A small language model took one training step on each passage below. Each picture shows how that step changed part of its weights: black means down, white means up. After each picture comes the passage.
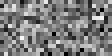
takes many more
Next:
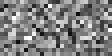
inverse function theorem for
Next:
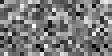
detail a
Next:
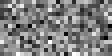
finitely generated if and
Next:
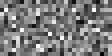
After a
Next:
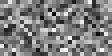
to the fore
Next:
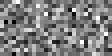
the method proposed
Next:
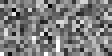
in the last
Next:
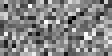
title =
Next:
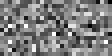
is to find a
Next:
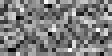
subinterval of
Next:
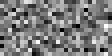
the roots all
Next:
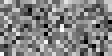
small, it is:
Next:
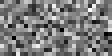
is the image of
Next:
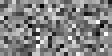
The formula for the
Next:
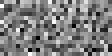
equality, we
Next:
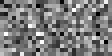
$T$, and the
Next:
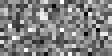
framework of
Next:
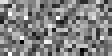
symmetric double
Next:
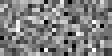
Hence we obtain from Theorem
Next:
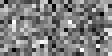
satisfy inequalities
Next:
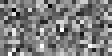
in the form $$
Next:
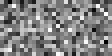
exitence and
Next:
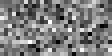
radical. If
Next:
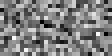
globally operator
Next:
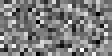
\ldots, n$,
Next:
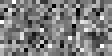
e_d$ are
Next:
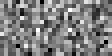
eight results and
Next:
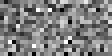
time there were no
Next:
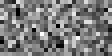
component of degree
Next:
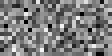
all singular values and
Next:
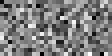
$F \subset
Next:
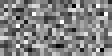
c)$ and , where
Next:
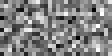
computing an
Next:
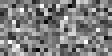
theory at present depend
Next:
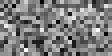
a path in the
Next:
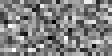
gradient flow
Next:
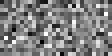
$\alpha$ and
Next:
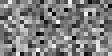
to $0$, which
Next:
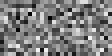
the other hand by definition
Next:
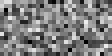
solar generation and
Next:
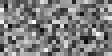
rest of the
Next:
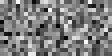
$W$ be smooth
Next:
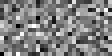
labeled by
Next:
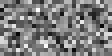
a measurable
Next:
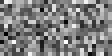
solution $u\in
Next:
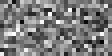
and $\rank A
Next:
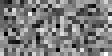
be unitarily equivalent
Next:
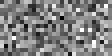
is easily
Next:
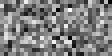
defined by the family
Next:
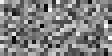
parts of systems
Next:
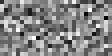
using the same space
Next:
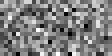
of $X$ can
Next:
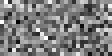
is a direct consequence
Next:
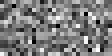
Lie algebras it is
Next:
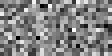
properties of $f$
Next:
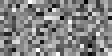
F$, there exists a
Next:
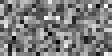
aspect of the
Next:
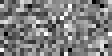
we can say that
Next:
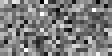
a simple-minded
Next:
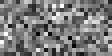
is that the value of
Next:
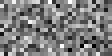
bound, for a
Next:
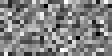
converge to the
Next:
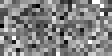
be the canonical
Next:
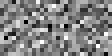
for $\Coh
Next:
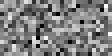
of hitting
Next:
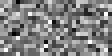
and so on.
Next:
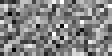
origin we
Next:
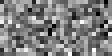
follows similarly.
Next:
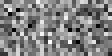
of $U$ and
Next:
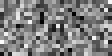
domain $+,
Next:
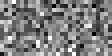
$n$ and an
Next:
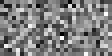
$F$ and
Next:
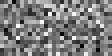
and $T >
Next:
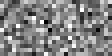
where the normal
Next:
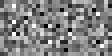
\rangle$ and
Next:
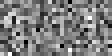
integers), there exists
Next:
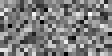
initial minimization
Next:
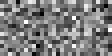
fine wave
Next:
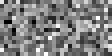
proceed to
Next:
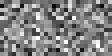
way to the proof
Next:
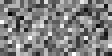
of all polynomials
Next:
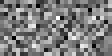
$g'$ is the
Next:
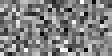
In order to prove the
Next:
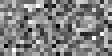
there exists a constant
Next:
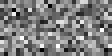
in the power
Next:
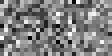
from both sides the
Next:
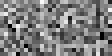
integer $i,$ the
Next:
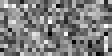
supplied by equation
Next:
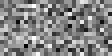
the precise
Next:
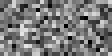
Soc. {\bf
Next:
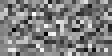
initial error
